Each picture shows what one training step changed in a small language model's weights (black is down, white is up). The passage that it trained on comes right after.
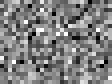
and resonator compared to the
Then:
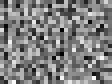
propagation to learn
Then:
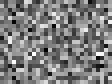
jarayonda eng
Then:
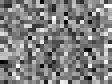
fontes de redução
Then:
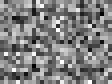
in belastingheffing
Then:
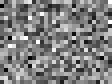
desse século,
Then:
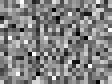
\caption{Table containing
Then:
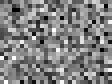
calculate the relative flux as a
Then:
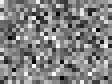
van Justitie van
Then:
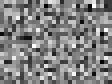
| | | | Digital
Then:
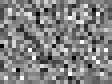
$f(\omega)$ is a
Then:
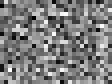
a Mean-Field
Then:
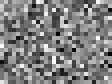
process and external field
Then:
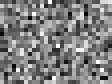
SYM theory has a very
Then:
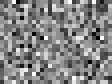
spread or to the
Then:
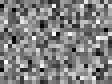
completes the view configuration,
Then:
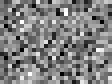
a model of the spatial
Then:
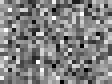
the process of industrialization
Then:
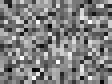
6- Teruel
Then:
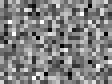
and entering the disk via
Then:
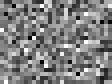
as both types may pass
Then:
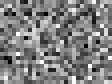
Efficient Hybrid
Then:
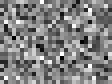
la condición representada por
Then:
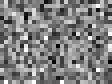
following lemma, which is
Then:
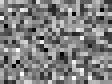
Sénia, en la
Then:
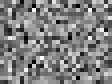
for mass changing processes,
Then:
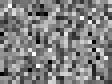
is skipped here for
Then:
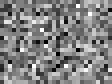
medios coercitivos para
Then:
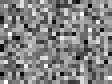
the assumption on the probability measure
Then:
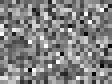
2 \left\lvert y
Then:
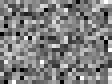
ou, pelo menos,
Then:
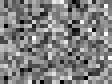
en Administración.
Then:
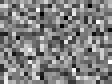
corner of each plot.}
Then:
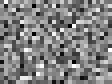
which are functions of the fields
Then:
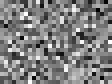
dati raccolti
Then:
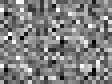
. \end{equation}
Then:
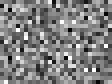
ar problēmu,
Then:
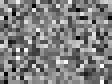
view, in $K$, at
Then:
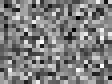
leeches explore mainly
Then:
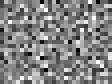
mehr Zeit für die
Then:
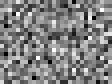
Now, we consider that each
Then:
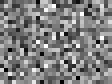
the latter, but recent work
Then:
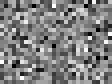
therefore other even $l$
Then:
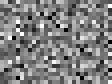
эффективны в
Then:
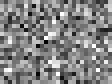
regardless of whether
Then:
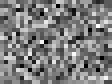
confirmed, respectively. The
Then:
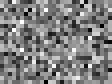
con una solución de
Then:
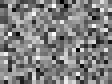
(31). Some similar
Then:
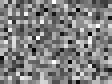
can construct the GA $
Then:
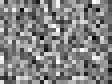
more and more stable as
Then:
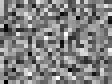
Routine on the taken
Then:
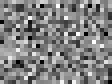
mice and shown that amplitude
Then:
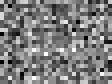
Bertoni, L.
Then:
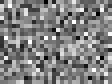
digital platform,
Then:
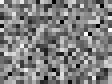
que realmente esta nova
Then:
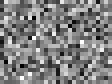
insurgências no
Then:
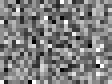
\fc the iterations
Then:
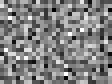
ifodalanishi va bu
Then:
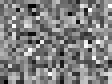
даних можливо
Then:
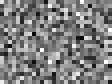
can be positive, negative or zero
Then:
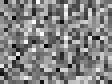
to field shaping using a
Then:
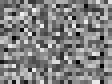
даної роботи
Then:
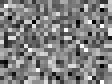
significant high-risk
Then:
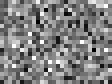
$y^\gamma$) is the
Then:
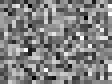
ZnMnO films
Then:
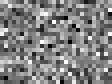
без соратников
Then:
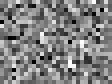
we make a step beyond
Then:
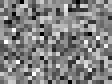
kinks typically requires
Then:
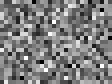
pasaron la noche
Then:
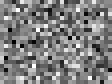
la conducta de compra
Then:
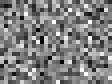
to the same copula
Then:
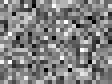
are spin down as in Fig.
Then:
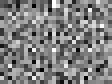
to other methods, the proposed method
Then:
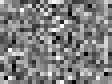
рисками в
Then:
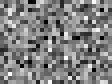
pedagogika fanlarida
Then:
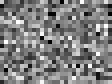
el señor Tibi
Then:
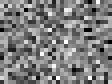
pada Penuntut
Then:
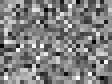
latente tardia e
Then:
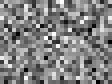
age are continuous, while
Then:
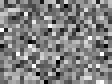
reliable discrete bounds
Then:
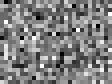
cross zero. One possible
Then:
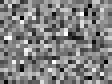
and it is found that the classical
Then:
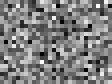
Abstract: This study
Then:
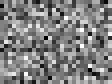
measure security what else should
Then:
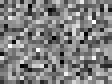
qilish, yozib
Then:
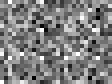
این نهادها، به
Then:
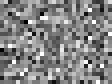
correlation length can be confidently
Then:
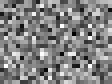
various manifestations of
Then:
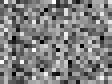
the rate $R$ for
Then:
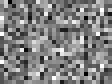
O Negra Sim
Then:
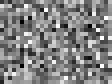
allow access to port
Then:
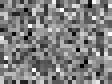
певної родини
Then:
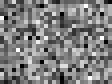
hot accretion flow,
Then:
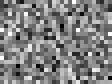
the same reasons as before,
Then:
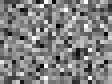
boundaries for the CN
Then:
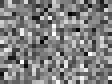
\subsection{Compare with
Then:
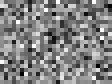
po'sti erib,
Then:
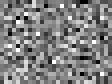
new cytogenetic
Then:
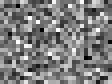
de pilotage et
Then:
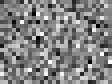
effective radius. Thus we
